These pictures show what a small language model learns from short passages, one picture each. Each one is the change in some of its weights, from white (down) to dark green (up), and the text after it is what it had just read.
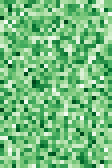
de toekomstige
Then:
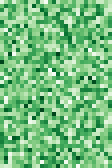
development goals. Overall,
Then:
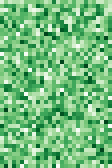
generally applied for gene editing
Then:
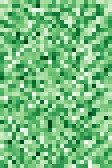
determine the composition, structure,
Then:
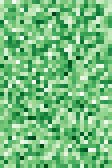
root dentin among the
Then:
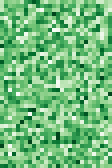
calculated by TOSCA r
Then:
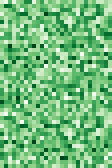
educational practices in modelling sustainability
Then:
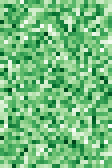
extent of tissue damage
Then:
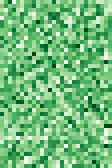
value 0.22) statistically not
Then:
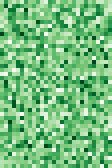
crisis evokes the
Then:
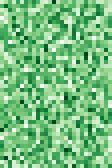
of the running situation on the
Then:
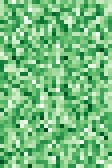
supply of extra power.
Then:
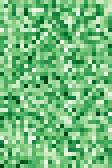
indicates a significant relationship in relation to
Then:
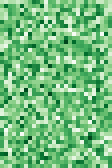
this system. As expected, companies
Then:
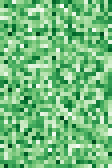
for distant as well as near
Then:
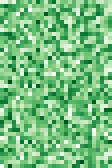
thinking process Design thinking provides an
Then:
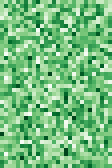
and by the due time they should
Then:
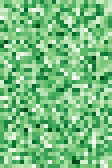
is also irrelevant.
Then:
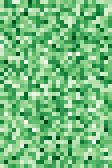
resistance." *Journal of
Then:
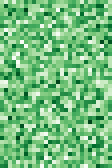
delivers an impulse
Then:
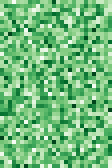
frontline worker.
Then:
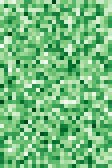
conceptualization, methodology,
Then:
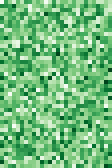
other purposes after the system
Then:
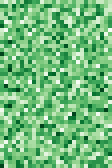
groups in Egypt.
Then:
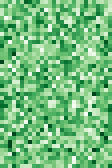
2 Three zones of
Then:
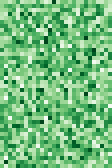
that can compromise the transformation
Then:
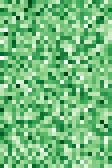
Faculty of Education and
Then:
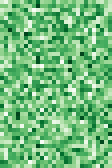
determine if the reviewer believes
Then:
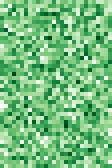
main function of the design is
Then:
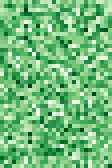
because current practice already strains technical
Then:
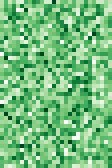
granted by the hospital Research
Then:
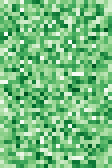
new business (process enhancement
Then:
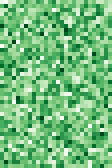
public health and the built environment
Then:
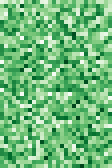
the study was 10 years and maximum
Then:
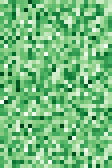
The authors declare that there
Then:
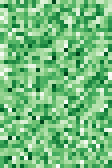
of Public Accountant
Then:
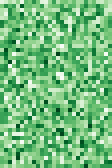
the EOSC Compute
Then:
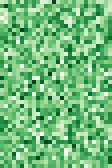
of Social Sciences and
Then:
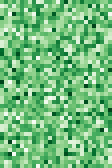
in transdisciplinary research
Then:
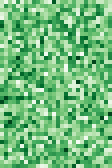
in agriculture, the increasing cost
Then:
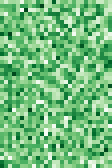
what is really important to this
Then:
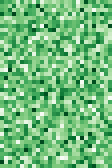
In the geostationary region
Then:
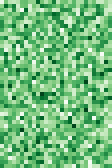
confirming the hypothesis and
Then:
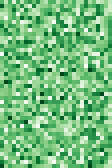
VI had higher levels of
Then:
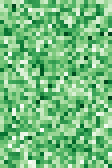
contribution to instructional
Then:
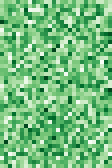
may limit how well the findings
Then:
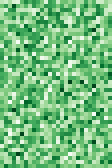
comparing with available experimental result.
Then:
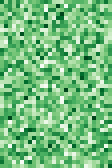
the chambers, four small
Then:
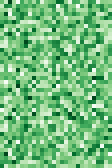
as an mRNA for
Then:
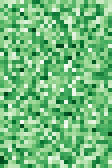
new methods of treating diseases,
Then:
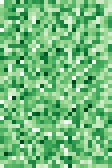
code the information provided by the
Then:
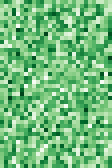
\quad b_k =
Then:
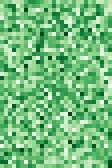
side of p_0 or described
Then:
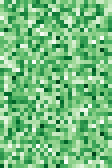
sector. Paradoxically,
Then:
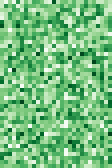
in the analysed growing
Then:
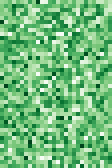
releasing hazardous
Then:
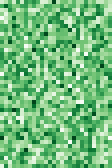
of feedback occurrences in
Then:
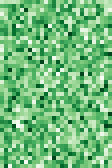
pH 10. Although rather similar
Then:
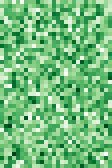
gain value of 8.3
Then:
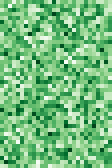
proposed in Table 4 for the simulation
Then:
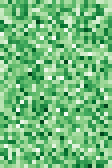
respectively. p and q denote
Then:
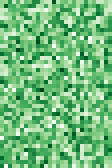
for the Romanian oil
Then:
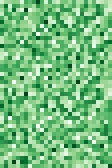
stakeholder cooperation; -
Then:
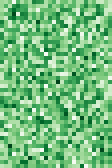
photo-excited can
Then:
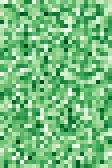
educational process and make it more
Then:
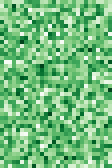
contamination concerns being
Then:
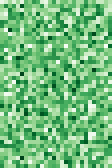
the pretest, with all students
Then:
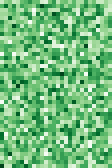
investigation and data curation.
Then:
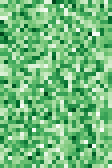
for by gardeners and
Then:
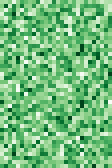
Griffith &
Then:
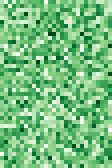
questionnaires were analyzed using the
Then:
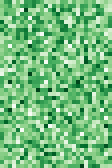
.The present study demonstrates and
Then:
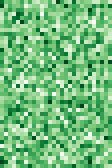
attractiveness of a
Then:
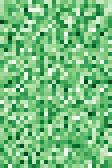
may also govern the behavior of flow
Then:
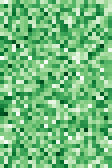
Education, Faculty of
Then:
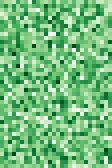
were recorded in Alpha EPR
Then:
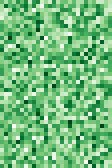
and Fiscal Policy,
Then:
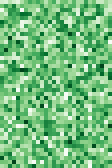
many ways met the need for primary
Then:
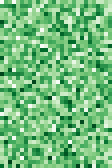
epidemiology and evaluate
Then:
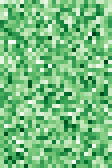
the gap between the most and
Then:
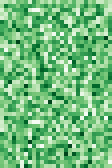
are born with. The
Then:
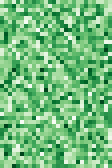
less than 0.44.
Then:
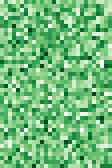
no significant gender differences were found in
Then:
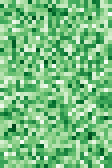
surface of the hypothetical materials
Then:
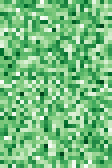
in epidural analgesia
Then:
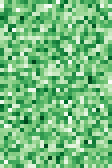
transmembrane protein
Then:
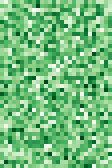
determine whether substantial grounds
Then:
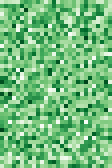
pigment mercury
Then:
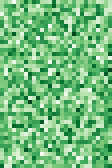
something. It can also
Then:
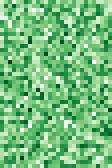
generate any number of their
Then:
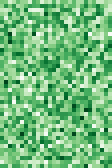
have unauthorized health
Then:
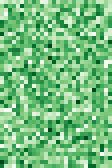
the antibacterial activity of
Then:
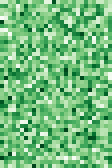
by a qualitative methodology of an
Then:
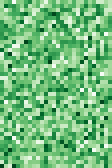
genetically predisposed patients.
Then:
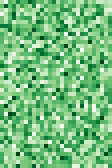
Frequency LOW
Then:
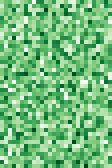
created by AI. With regard to
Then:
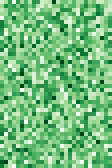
to the tropics of
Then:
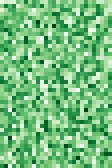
designers would need to communicate
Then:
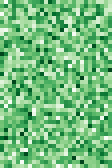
Study to Evaluate
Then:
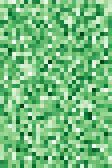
a specific feature. The results are
